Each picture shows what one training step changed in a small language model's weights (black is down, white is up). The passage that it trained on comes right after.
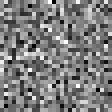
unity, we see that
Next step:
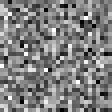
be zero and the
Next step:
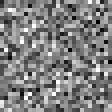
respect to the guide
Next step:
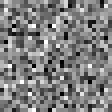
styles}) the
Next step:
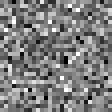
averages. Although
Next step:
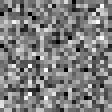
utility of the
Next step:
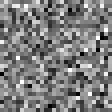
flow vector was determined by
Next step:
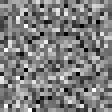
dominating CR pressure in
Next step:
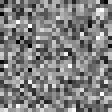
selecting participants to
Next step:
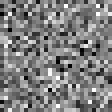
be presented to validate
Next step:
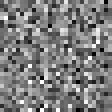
By the structure condition
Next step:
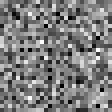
group towers is
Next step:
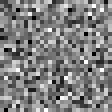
standard. Let us now
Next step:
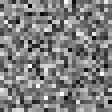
smoothly. In the
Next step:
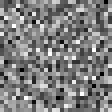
advance of this paper
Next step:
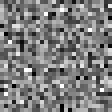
In this paper, we
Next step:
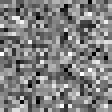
(\bibinfo {year}
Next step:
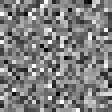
relaxed problems that are
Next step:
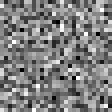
producing Fig.
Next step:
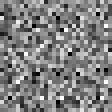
& ResD &
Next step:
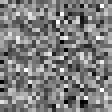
a denoiser
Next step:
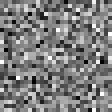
induction on $s$,
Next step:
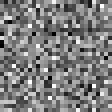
errorbars of the
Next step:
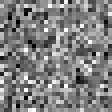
covariant canonical quantization,
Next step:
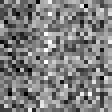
now turn to the construction
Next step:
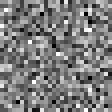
solid's shape agrees
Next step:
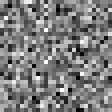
electron calculated with the Hamiltonian
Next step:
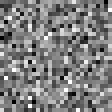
of the claim. Let
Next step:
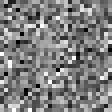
consists of all layers
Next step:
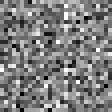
while Istanbul's
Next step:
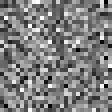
above of=k]
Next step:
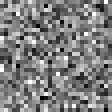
algebras, and hence,
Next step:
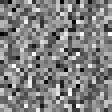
Moreover, some of the
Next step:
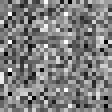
been many significant developments
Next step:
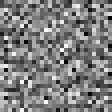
investigations!} to
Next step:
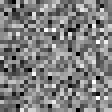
also key to improving
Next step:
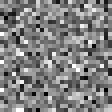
\be S =
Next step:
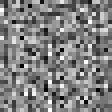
research and industry.
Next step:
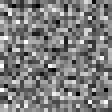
which lower the solidus
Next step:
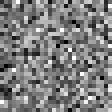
We claim this implies compact
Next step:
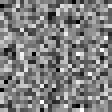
This allows us to calculate
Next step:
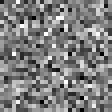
progress for evading
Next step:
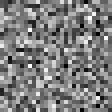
and the surrogate
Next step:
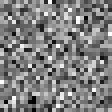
integral $\,{\cal L
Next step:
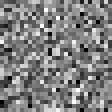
from unauthorized
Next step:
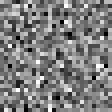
upper bound is exact.
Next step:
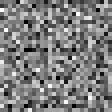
where $\Qbar$
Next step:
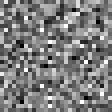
by extending the
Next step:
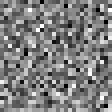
$\mu$ is a
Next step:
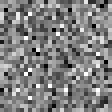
\rightarrow 0 $$ Using
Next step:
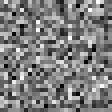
% Spaces after
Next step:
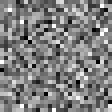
\ppb\ reaction
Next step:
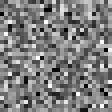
is a dependent space of
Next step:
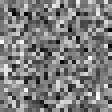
etching to be
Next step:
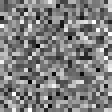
horizontal strips of size
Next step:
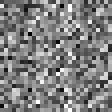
all our work. We
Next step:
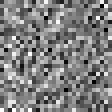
of Young diagrams such
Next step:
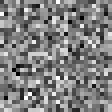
sections according to the common
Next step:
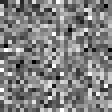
one finds that
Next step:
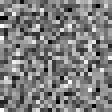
and angular momentum away.
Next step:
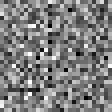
wall structure of the
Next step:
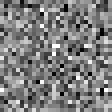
the vessel's
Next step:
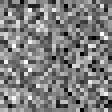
the jet production time
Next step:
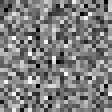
claim of the detection of
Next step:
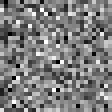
4 and the next
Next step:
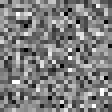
as shown in **Table
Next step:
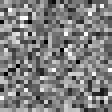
strictly decreasing. {\rm
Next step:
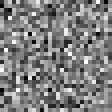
assumptions. This has
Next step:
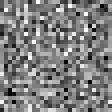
(ii) *For
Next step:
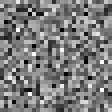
Before we state the
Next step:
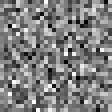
Material for an
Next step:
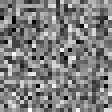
to a set of
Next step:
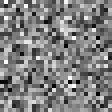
induces a map from
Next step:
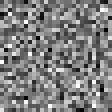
of the conversation
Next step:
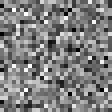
This suggests the possibility of
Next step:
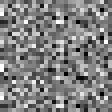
grand grand
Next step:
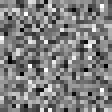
and the genera in
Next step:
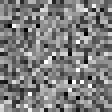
stand for the copy
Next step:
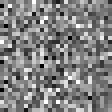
was partially supported by the
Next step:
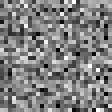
the smallest field containing all
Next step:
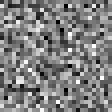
the collected photon rate into
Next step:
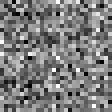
expressions to obtain it
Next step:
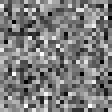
the systems, but not
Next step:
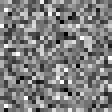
with two DNA
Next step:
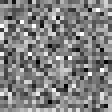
define a one dimensional torus
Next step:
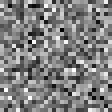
so large that the jet
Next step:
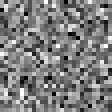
points of increase only in
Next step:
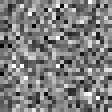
field which drives the
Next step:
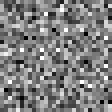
In this section we investigate
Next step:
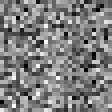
the general four-point
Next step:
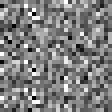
unital Banach algebra.
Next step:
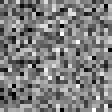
need to review the
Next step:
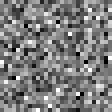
$tr$ is the
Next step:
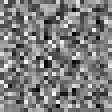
by the triples
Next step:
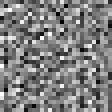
and produce or absorb
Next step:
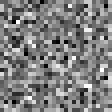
$F$ is a
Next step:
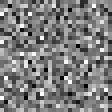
quantitative version.
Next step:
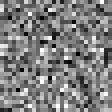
properties, which were developed
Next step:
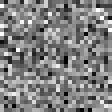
a $n \times
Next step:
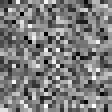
types of linear constraints,
